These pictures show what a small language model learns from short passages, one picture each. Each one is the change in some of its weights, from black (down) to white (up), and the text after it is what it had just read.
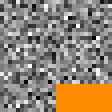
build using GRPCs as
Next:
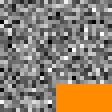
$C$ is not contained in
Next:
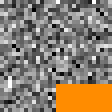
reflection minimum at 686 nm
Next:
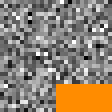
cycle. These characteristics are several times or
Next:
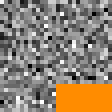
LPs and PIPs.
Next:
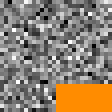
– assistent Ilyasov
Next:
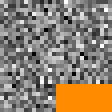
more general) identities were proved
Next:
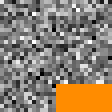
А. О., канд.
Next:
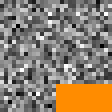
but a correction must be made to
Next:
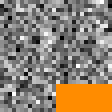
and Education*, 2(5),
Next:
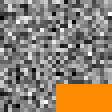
Burnout and well-being
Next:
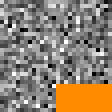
Even for approximate deletion,
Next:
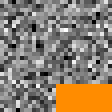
experiment, e.g. Angra
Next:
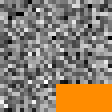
aceptamos que se trata de
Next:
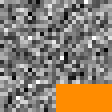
However, the above formula is not a
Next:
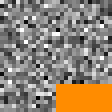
f_{\Delta\Gamma} \;
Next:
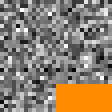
that of brain tumor cannot
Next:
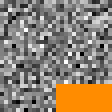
mansab yoki xizmat
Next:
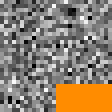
probability at time $t$ will be no
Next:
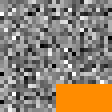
\rangle \,. \end{equation}
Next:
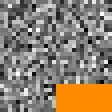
adsorbed closer to the
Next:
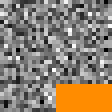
$\nd$ in the scale
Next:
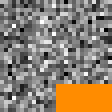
latter is a case where the dust
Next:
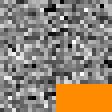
\min\{R \alpha_R
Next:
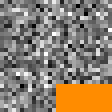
et manifeste son étonnement
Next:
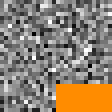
the solar system barycenter
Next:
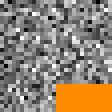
моментов (GMM)
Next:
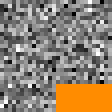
and $m_\text{\tiny
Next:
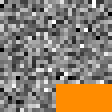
increases as $r$ increases.
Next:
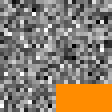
ish sohasini yaxshi
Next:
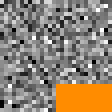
crest with $120^\circ$.
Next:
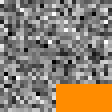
the LOS is obstructed, the
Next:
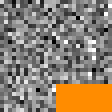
retrieval pipeline
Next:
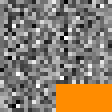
tipo de desempeño de
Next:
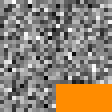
it is easy to see that these
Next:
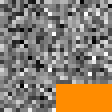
e psíquicos, e
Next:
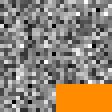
rays around the BC1
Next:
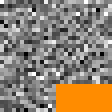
finite widths around each rational
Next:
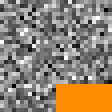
which jointly funded
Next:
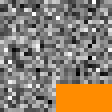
hamda xorijiy olimlar
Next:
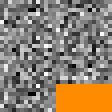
en om te proberen het
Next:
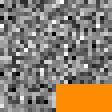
is optimal for Zoll manifolds, hence
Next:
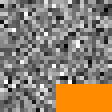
$\ell$. The total transfer function is
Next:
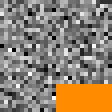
\end{align} for the first
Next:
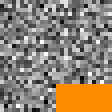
and for pointing out an error in Lemma
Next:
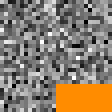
doped topological insulators with a
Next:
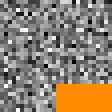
№1 Используя
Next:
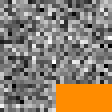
de exercícios
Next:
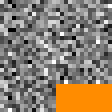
assumptions that we are using and some
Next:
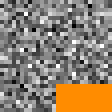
500 eV for the plane waves
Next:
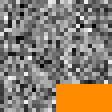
Samarqandda nashr
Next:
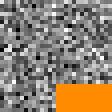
the starting direction $w$ of
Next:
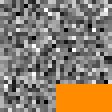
e ideológicas, liberales
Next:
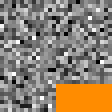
for $1000$ examples of equivalent
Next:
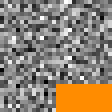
i}^H = \begin{cases}
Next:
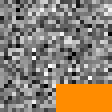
pages allowed for references.
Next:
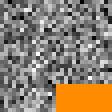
representation of division with remainder
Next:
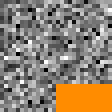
6 attempts. The New
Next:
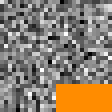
asperities or in sparse
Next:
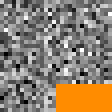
produce the same contact manifold of
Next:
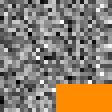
rectangle, align =
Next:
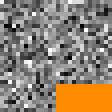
adult formáknál.
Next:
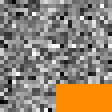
При внедрении
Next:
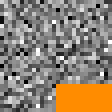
function on large intervals on the critical
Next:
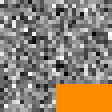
energy and linear momentum conservation,
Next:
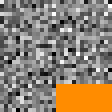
the source node. The difference is that while
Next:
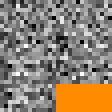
for XFELs and
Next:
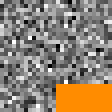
will be convenient to study the cases
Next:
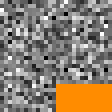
P-Cyg profile is
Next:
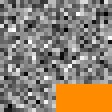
transports the double dual action
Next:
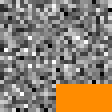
and the length of path $vT$.
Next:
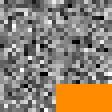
La Découverte,
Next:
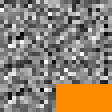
ce qui concerne le
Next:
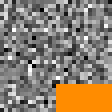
observed in the relative energy spectrum likely
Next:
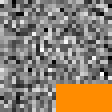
no local onde ambos os
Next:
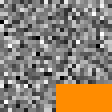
$B$ have respectively operator matrices
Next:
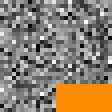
və idarə edə
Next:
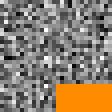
other, more complicated situations for
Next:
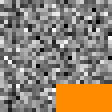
the detuning from the atomic
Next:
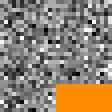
de definición de la
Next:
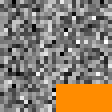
históricas: Dandara dos
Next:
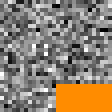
inter LL excitations, expected within
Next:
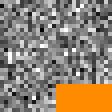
(BdG) approach.
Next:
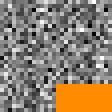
ularning etno-madaniy
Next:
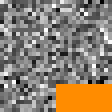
matrix $\bm V$, leading to a
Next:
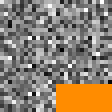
flexible atomic structure, which results
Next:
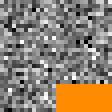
somme, cette
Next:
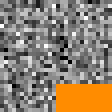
has law $\pi$ and
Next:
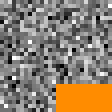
$u,v$ and their
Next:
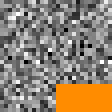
quasi-stochastic rather than
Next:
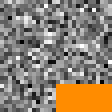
grote collectie
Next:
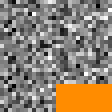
– UNISINOS.
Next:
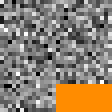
given end-point is the
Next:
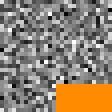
that the EV $v$ is
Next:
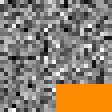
capacidade da comunidade local de
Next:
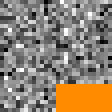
\xDf X=X'
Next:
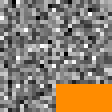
controle, praticamos
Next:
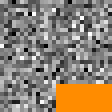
Т.: ТДПУ,
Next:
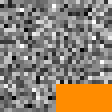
region of hysteresis can be
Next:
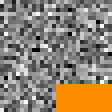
indicate the MI-SF phase
